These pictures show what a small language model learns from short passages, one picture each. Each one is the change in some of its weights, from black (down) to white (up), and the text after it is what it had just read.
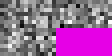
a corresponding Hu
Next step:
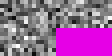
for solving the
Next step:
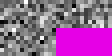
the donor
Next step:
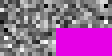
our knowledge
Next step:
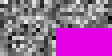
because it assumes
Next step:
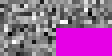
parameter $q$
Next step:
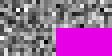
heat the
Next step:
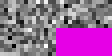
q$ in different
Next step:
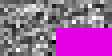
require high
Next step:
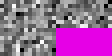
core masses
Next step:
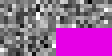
(including the
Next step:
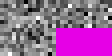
interaction and tau
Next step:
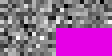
small compared to
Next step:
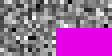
line and the
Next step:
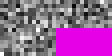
the tip and
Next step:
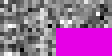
and varying
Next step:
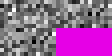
were presented in
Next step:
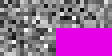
this information in
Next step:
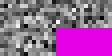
interest is the
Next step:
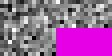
of optical
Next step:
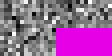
Fock state
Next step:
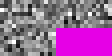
setup is
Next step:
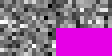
axes of
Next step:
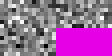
be solved
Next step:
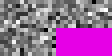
well as a
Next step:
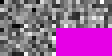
reduces the
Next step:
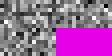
now refer
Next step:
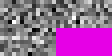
If we set
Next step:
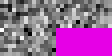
of cosmic
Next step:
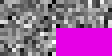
lower masses the
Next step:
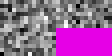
of the electrical
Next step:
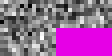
of exchange
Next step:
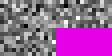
than the number of
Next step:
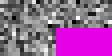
few of the
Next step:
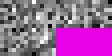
with different symmetry
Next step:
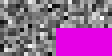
overall. The
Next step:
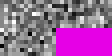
of dust
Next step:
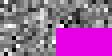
and its trace
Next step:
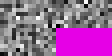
transverse momentum
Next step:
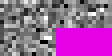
by a black
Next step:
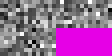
the dependence of
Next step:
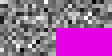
generically gauge
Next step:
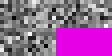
to the given
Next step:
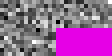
the literature
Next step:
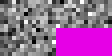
Journal of
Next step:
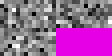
risk of
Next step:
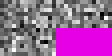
a brief
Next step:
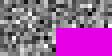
outcomes of
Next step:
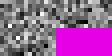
denotes the
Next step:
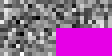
the $N =
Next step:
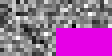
characteristic wind
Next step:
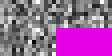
tend to
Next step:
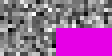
vanish since
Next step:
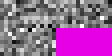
was continued by
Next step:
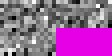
by means of
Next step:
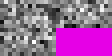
have also found a
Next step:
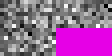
a fitted
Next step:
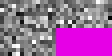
having an
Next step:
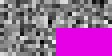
high pass
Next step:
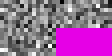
$\cos \pi
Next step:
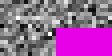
magnetic flux.
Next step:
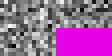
and so on.
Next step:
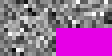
effects here discussed
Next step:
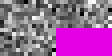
layer used to
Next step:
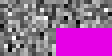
increases with
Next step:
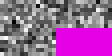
as tensor
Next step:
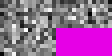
a nonzero
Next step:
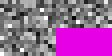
in almost
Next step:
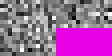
decoder is
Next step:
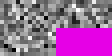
The key
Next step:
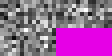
the analysis in
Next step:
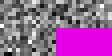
follows from the same
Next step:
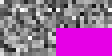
A key
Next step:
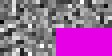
et al}
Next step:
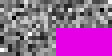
state of the
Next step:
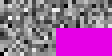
A discussion of
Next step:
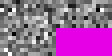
are not independent
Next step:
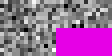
to be particularly
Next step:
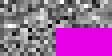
and also note
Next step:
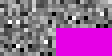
same data for
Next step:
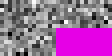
to be between 0
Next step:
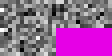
we partition
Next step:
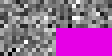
energy in their proper
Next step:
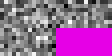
is analogous
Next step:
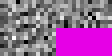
presence of
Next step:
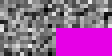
two contexts.
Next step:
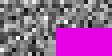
by the total
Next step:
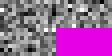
we extend our
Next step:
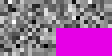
The emission-line
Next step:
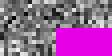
the weights
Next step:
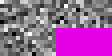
using only the general
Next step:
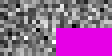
the direction of
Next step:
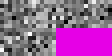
to the weak
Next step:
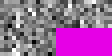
TES theory
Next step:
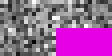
to plastic
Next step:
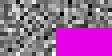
The steady
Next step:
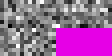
We choose a
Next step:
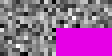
momentum transfer
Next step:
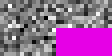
models are often
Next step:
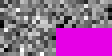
this, we consider
